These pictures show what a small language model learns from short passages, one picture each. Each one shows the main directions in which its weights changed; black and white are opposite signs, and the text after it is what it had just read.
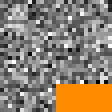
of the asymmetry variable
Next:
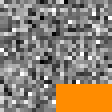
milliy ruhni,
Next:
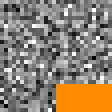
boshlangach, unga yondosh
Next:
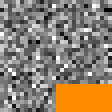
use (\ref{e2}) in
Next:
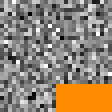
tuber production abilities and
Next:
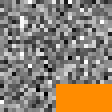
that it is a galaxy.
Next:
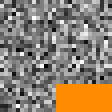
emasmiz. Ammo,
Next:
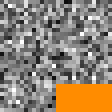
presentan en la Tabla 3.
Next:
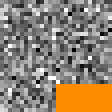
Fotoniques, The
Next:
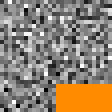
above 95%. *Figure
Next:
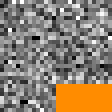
origin of the universe or
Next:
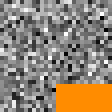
Z va Y to'plamlari
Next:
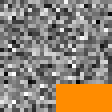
for different spatial curvature values
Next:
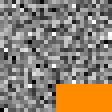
all-sky survey
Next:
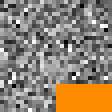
se presenta como “pintado de
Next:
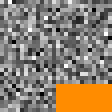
this matrix as: \bi
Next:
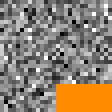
the total magnetic moment of a
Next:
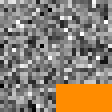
ва адолатлилигини
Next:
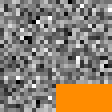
large scale probes like
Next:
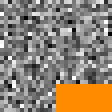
ground state and low--lying
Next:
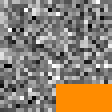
increasing the temperature ratio
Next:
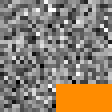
ir nustatyti,
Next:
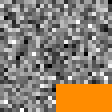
шаклига эга
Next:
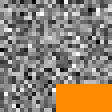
moment in the minima
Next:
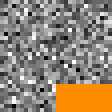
which corresponds to ballistic {\em
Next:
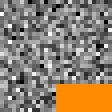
spectrum through a double
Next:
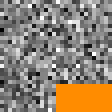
signals induced by the
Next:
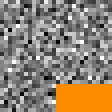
transformer tap positions are
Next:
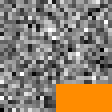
that a hot electron corona
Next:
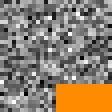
in the context of loop quantum
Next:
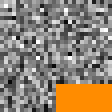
da ciência no
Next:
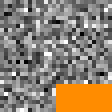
Thus, AO will be a
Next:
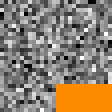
and the reduced temperature.
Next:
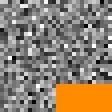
werden müssen.
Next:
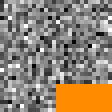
galaxy (Frye \&
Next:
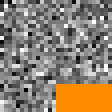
states and the gapless
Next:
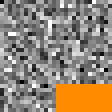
estabelecer diversas
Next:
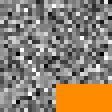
the calf needs to
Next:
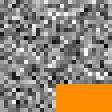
quasiparticle damping
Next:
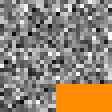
class and is reported by the
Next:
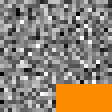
Leptopodidae) w
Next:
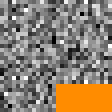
of the laser beam.
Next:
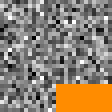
toda discriminación
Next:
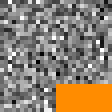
$T_c$. We also plan
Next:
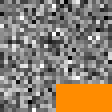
experimental observation.) The
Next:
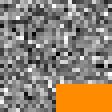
the Relativistic Heavy
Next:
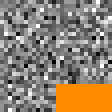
chefe: Elói
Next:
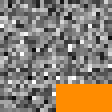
a heating resistor for
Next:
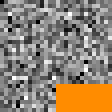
cornstarch suspensions
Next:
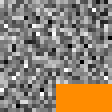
of Particle Physics
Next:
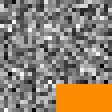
be applied to endpoint
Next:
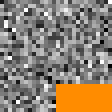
и режимные
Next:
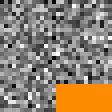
simulations of single-year
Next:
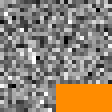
as \[ \nabla
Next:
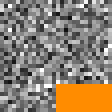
was maintained for few
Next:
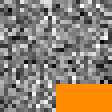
davomida PIR sensor
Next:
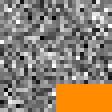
photon energy in Lab.
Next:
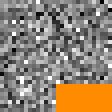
structure and penumbral fine
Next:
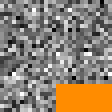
- a. Menos de una
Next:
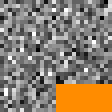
rapid X-ray spectral
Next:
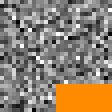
The box grows in the
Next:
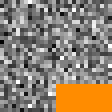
by the equations of motion, the
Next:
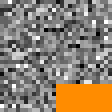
qilish va takomillashtirish.
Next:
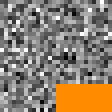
sky over a length of
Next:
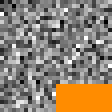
analysis yielded a $\gamma$ value
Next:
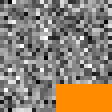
pasta de diamante
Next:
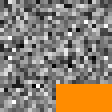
áreas importantes como la
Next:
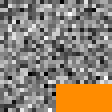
waveforms are determined by the
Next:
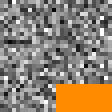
OpenMP version
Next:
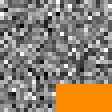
data paths for matrix operations
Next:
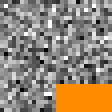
Max& Mean&
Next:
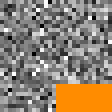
студ. вузов. -
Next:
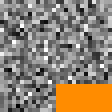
razão de ressuscitar
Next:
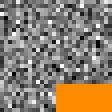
along with the source code.
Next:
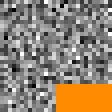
en behoud der opbrengst
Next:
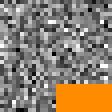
etish uchun avvalo,
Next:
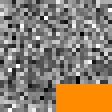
Chinese Academy of
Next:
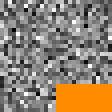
lowest order. Thus, the
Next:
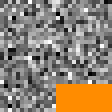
of the measured branching
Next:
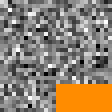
$$ \tilde a \equiv
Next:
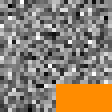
linear dispersion for the
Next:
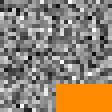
estaba constituida por seis
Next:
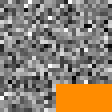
energies between two physical states which are
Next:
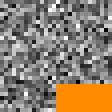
surfaces of both protons
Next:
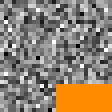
Сборник научных
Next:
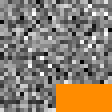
the product of the relative motion
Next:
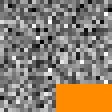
These reports motivate our
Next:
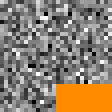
compétent pour le
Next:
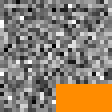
davlat agrar universiteti
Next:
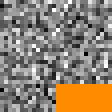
o'zbek tili grammatik
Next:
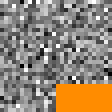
Computer Engineering
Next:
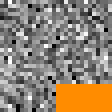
$A$ and $B$ are then
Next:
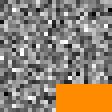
fundamentally differently from a
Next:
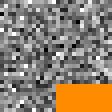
that simplifies the emulation process
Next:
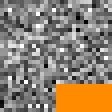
și coaut.
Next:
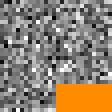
in the embedding space,
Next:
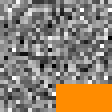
are raised and lowered using
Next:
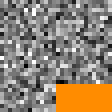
the optical field, we can also
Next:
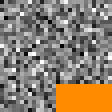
дней. Чтобы
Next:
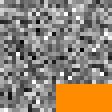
vacuum. As an
